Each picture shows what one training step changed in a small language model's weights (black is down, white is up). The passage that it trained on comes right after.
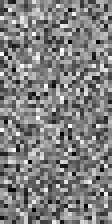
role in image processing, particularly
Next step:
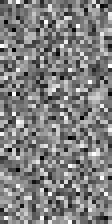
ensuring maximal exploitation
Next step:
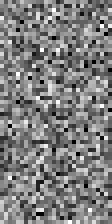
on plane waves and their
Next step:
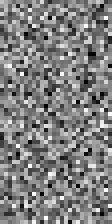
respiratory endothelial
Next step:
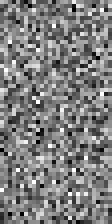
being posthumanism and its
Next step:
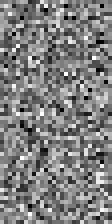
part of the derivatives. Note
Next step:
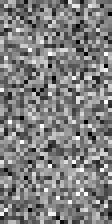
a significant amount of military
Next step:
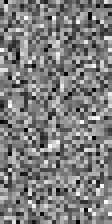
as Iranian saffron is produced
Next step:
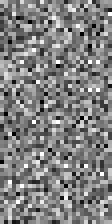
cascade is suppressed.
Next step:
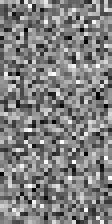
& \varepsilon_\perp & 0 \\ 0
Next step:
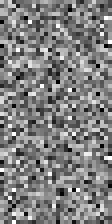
function of the number of prices
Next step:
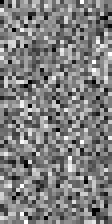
upbringing process, its
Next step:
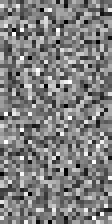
recommendations as defined in (3).
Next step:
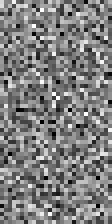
of a nation and the quality of
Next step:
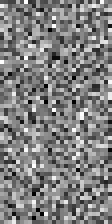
and Development of RF
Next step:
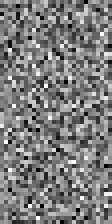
is aimed at quality assessment
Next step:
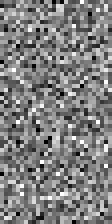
diffusion models. On the other hand,
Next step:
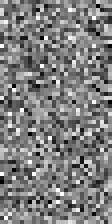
facilitate the selection of
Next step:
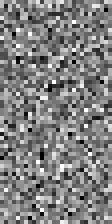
a series of models from 70B to
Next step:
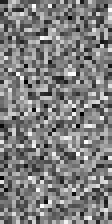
with the objectives of examining the
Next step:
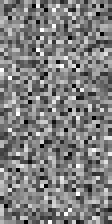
and R. B. McKay,
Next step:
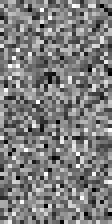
energy density in the middle place
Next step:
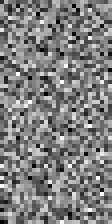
same parameters as for the previous measurements. For
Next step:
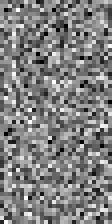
and abstracts from 1969 to
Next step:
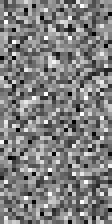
Z)^3 \eea which are
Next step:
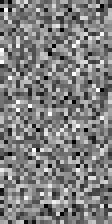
nHz frequency band, enabling
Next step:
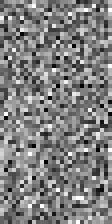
addressed through improving health literacy
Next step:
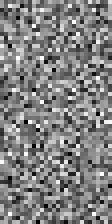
All images were resized from
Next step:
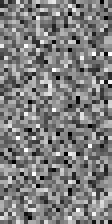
of serum and urine amylase
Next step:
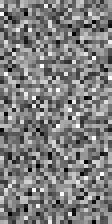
modest $\sim$20\% with the
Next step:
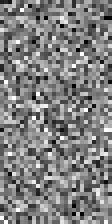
lower settlement percentages and high
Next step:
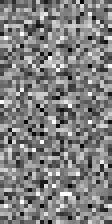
isotropic singularities in
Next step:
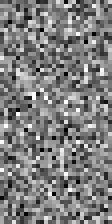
decay and $Z^\ast \rightarrow
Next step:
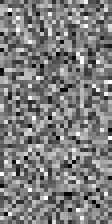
empty tables with a matrix of
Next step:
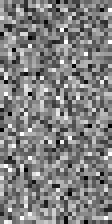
designed to test this idea at different
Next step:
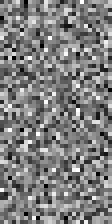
systems. Several modifications of
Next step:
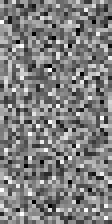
calculated the (2+1) jet
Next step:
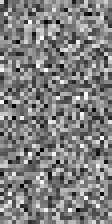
for a review), its predictions on
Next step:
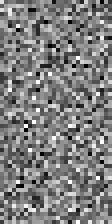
present paper that the superstatistical
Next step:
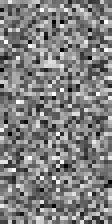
can only be realised in this context by
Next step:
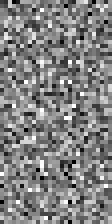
matrix phase with two types of grains
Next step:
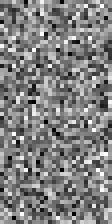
compounds. Hence, the design of
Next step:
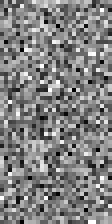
from the non-used pilots
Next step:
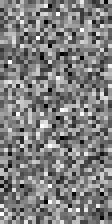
by the experts. However, the
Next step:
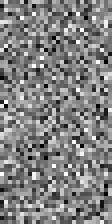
and hinokiflavone
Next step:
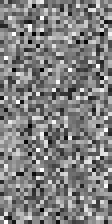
proof of the theorem:
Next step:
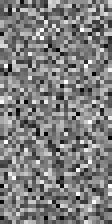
in mobile technology has led to
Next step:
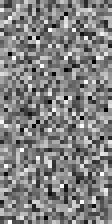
and chemical vapor deposition
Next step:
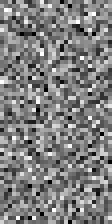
distribution series on the right-hand
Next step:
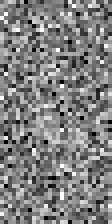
myelination of visual acuity
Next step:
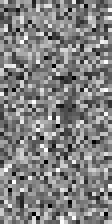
software by providing a visual
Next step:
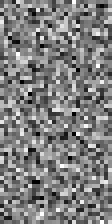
and the identities used in the operator
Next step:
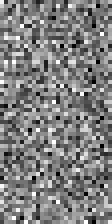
block his formation and improvement
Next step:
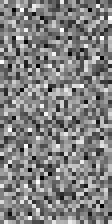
situated in a rural
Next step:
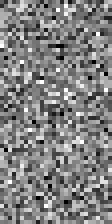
successive years at Qena
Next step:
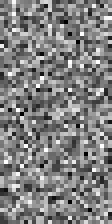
the intertwining of various types
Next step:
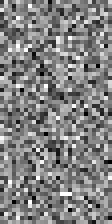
a series of RF cables of different
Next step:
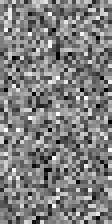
improved the user interface and
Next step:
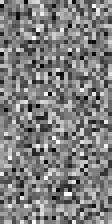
and unauthorized chips.
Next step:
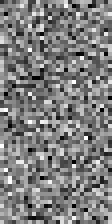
possible to use different mixtures of these
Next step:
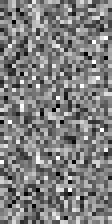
power-law potentials, at least
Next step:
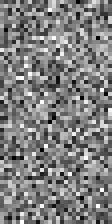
increasing the risk of transmission
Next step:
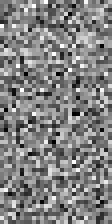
submission in scientific
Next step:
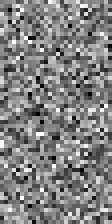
some of the popular segmentation
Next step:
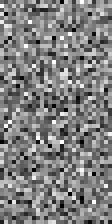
system with $g_3 >
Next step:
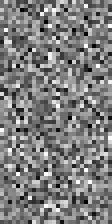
in practice as the guideline
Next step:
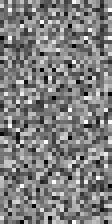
831 constituencies. The
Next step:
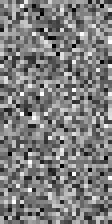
easily accessible in this approach,
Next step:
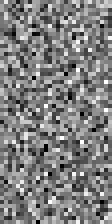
by the noncommutativity. It
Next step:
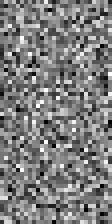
studied compounds, but their
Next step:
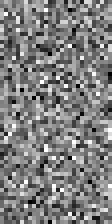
Cardiac gene transcript
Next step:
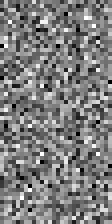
freshwater systems in Latin
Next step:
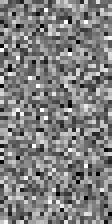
"Friends are thieves of
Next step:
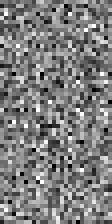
a platform for financial
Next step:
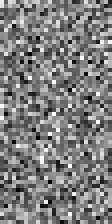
width of the resonant state in
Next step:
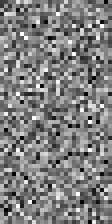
the vertex that was added by performing
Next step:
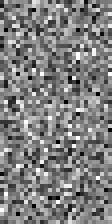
the Schr\"odinger problem
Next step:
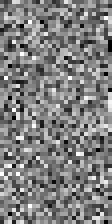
. \label{equ:react}
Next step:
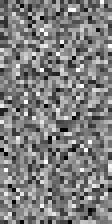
tutorial notebooks are
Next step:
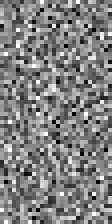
remaining carrier elements become
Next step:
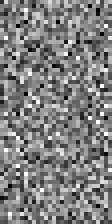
The device also reduces the
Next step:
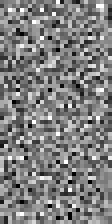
then correlate patient clusters with
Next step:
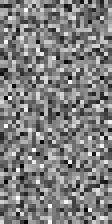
health of workers [9]. It is in
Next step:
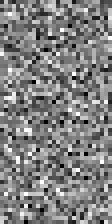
present application. \\ Recurrent
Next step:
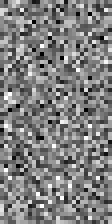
usually cold - + The pain
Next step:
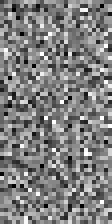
promising, the framework has not
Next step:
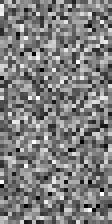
formation of new ones. The
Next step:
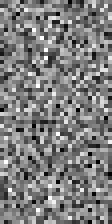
was strongly dependent upon temperature,
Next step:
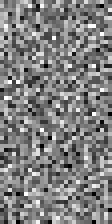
Narooz S, Hawash
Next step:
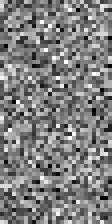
User experience team will have different
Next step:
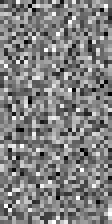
- Disciplinary associations:
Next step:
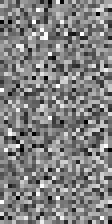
referred to in Commission
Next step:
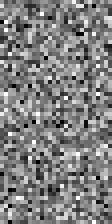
gap, $\hbar\omega_{\rm
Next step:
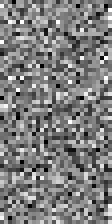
1} \end{overpic} &
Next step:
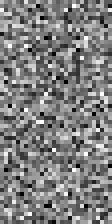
weight (g) Before aging
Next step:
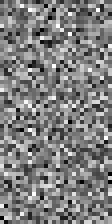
to form within the temperature range of 430 to
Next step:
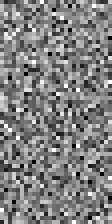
Tradeoffs between C
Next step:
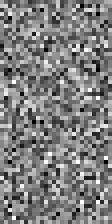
here as the pump has higher frequency
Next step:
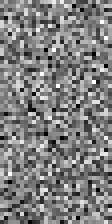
a sustainable brand is measured
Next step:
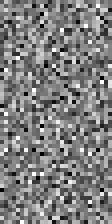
on theoretical models which describe it.
